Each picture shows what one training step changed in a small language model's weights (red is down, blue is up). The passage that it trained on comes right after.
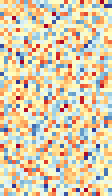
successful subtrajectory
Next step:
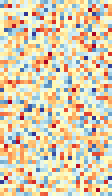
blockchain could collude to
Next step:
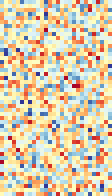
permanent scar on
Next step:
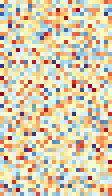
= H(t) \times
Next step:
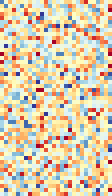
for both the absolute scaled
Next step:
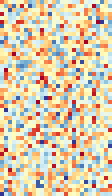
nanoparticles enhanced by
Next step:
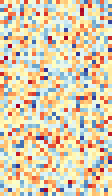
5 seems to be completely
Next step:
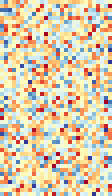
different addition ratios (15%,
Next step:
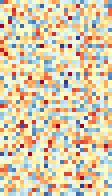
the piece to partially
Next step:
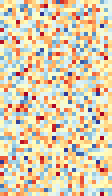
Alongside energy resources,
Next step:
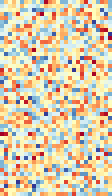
further discuss these two techniques
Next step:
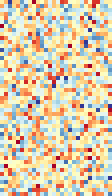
total {\sc dd} (right)
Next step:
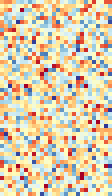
(linear) and $\beta_3$
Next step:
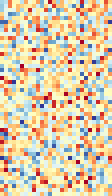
d can roughly be thought
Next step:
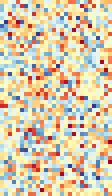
In these five cases we have again
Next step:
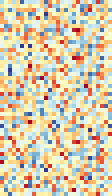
permanent exhibition
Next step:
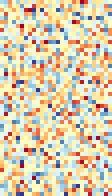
Strategic Plan),
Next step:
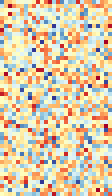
S3b. To compare the surface
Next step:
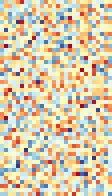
towards shuffled
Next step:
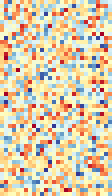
et, 2010). Moreover an
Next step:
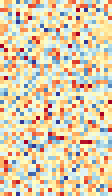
is three types according to the effect
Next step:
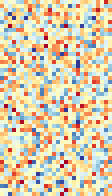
Sending Receiving
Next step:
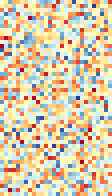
the PANIC11
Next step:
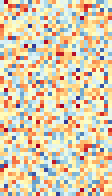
via CDS to double
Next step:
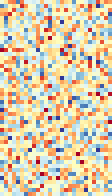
-SPh Mes ₂
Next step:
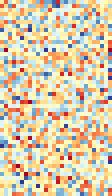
can be seen from the low
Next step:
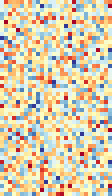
determine the imaging resolution and
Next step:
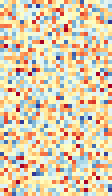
data which reproduce two type 1 and
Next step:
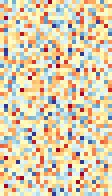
OPS CSA targeting
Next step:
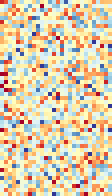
were fixed in 10%
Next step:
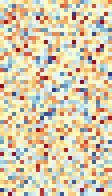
run the method multiple times.
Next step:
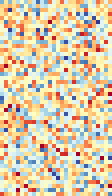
We present the first measurements of surface
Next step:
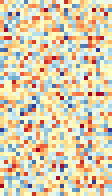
molecules contribute in the
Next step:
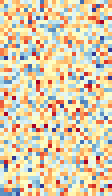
but they were still not able
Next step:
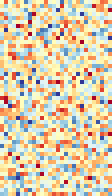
of the paper are the following:
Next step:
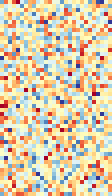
brings an order-wise network
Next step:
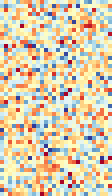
diagenesis, often associated with
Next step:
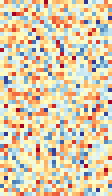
energy release depends additionally on
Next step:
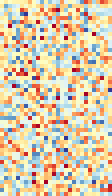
homes, migrants,
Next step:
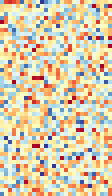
intestinal hollow viscus is
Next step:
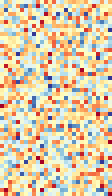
colliding hadrons.
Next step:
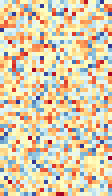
restore the image by
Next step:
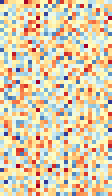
*International Journal of
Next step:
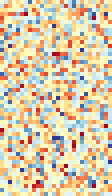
the anomalies made in
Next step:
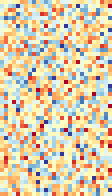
However, this constraint aligns
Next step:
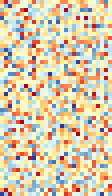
and negative information increased their
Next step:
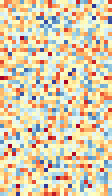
ie. family history
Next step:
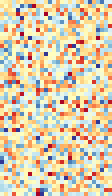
for Ivatans to use their
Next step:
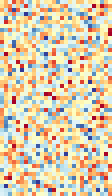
AI. Tabla 2
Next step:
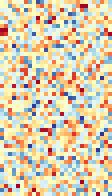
generality; a longitudinal
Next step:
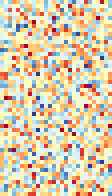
can interact with DOs independent
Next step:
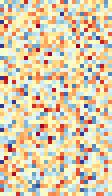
report demonstrating metoprolol
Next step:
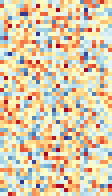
homochirality at the
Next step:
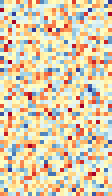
shown in eqn. (1).
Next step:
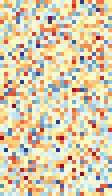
is used to optimise the weights
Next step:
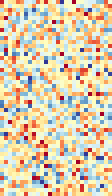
transition state connects with the corresponding
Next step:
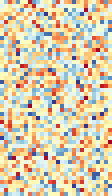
0 Fine aggregate,
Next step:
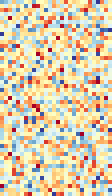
of lines used for the abundance
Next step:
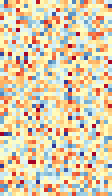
Diagram of entire process
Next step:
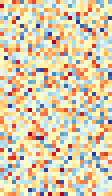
of this system is to regulate and
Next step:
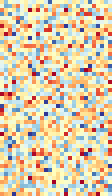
polluted scenario derived
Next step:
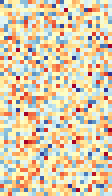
9 and 11 respectively). And
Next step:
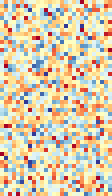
such information can be supplemented with
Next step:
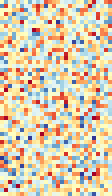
from Dobrogea (including
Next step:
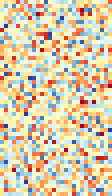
detected flare: this parameter value
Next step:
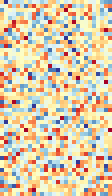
relative term and should not be
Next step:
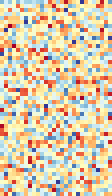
Ethiopia Regional
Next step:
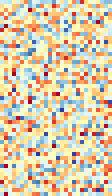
method based on the spatial
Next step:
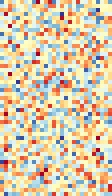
of the lines are preserved.
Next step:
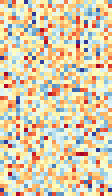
environmental variable) are computed as
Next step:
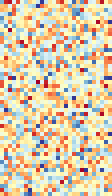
``Abstract and
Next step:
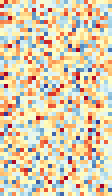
variable is better described by
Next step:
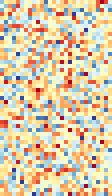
Manchester Institute
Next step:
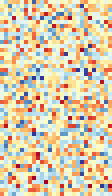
solutions can be shared with similar
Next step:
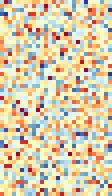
cross section of the model under consideration
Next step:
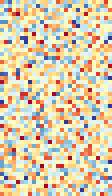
if the particle dimension of the metal
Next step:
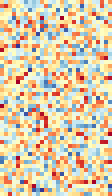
moment interacts with the corresponding magnetic
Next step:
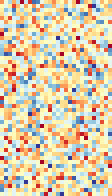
occurred in the upper part of
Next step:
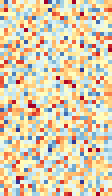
between the unbiased refusal
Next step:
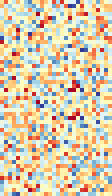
is moderate and slightly
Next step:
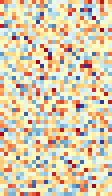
generalisation and learning mechanisms.
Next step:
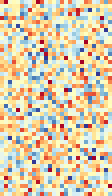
chiral massless spectrum with
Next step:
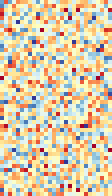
flucton method } at nonzero
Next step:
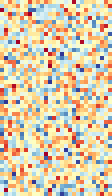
for the tree amplitudes
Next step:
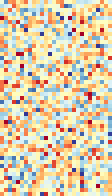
to the west Figure 1: Health
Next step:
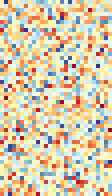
overall computing time. \\ A
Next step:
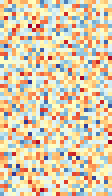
also have found a lower predictive ability
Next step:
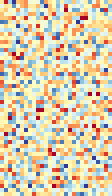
in the contribution $R_Q$
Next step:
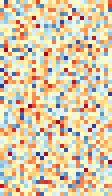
process in Japan are due to the
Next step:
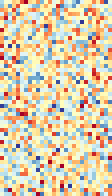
extraction}} that determines the number density
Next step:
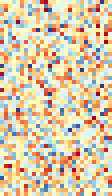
& friability within IP limit.
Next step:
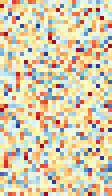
of $A$ and $B$ using
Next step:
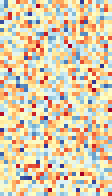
step by step. The condition for
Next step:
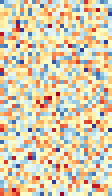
in the decay rate, it
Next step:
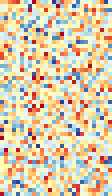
association with individual performance including task
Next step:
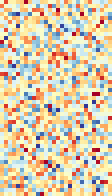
is both most important to the generation of
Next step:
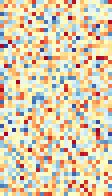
geometrical descriptions and
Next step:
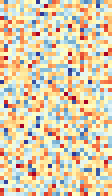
Task: Maximize
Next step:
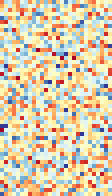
the form and shape of the
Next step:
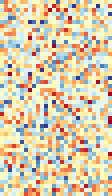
teeth affects anterior
